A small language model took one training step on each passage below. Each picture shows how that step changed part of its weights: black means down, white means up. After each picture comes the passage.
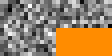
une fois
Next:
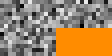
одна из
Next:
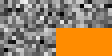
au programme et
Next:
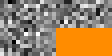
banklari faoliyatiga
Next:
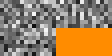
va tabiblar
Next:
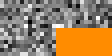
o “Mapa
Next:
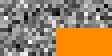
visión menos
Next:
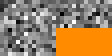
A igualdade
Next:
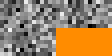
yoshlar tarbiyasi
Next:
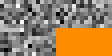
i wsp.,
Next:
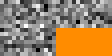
k tejto
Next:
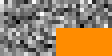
de organización.
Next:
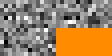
tampak dari
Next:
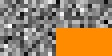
de cidades,
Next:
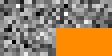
In recent
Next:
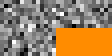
и носовых
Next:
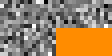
de pensar a
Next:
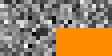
estudio. Para el
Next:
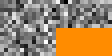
study the life
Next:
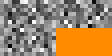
qilish imkonini
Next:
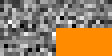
sharoitida ham
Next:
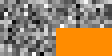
city such
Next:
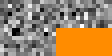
oddiy yoki uch
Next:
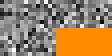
who were
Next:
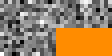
en la Universidad de
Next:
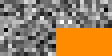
e não se
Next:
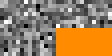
muammo sifatida
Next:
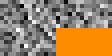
у своїх
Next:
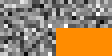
de poezii
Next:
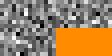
Буева –
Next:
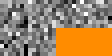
и сферы
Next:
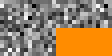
idee. In
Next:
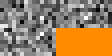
o leva
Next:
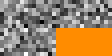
Heritage have
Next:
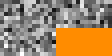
durante o processo de
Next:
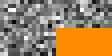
que el campo de
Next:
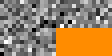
Article dans
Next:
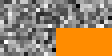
can meet
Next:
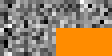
à décoder
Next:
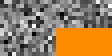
- ShNK
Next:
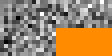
*De archa
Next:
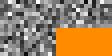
de informare
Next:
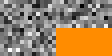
keldi. Shu
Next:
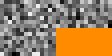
solo en la
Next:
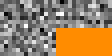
los estudios realizados
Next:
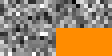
il trono
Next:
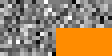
be noted that
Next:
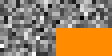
es verdad que
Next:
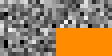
promotion et le
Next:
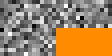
tarbiyalash tizimini
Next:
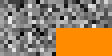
beradi. Ushbu
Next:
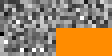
uning ishlarini
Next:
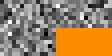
kepada masyarakat.
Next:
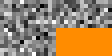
talab etiladi.
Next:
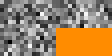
öğrenci evde
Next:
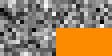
well as
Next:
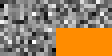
oilasiga va
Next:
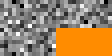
bilan alohida joy
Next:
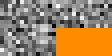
de raad van
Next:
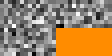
qilinganlarga katta
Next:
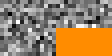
big data
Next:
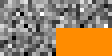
de capital et de
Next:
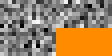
Принята к
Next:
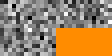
is shown
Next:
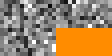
nos ambientes de
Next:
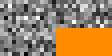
dan dampak
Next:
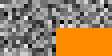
controllo sociale
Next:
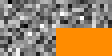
organlari xavflarni
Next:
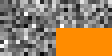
concisa, que
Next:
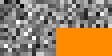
le contexte
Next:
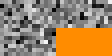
для сфери
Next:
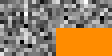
humanas, nos
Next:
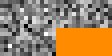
na hindi
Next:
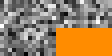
olishi lozim:
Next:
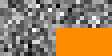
nomlarini, ularning
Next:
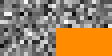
nous pouvons
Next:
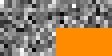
H. Ch.
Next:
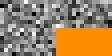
va unumli
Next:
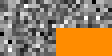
biologik jihatdan
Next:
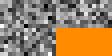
de entrada
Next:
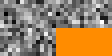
bilik və
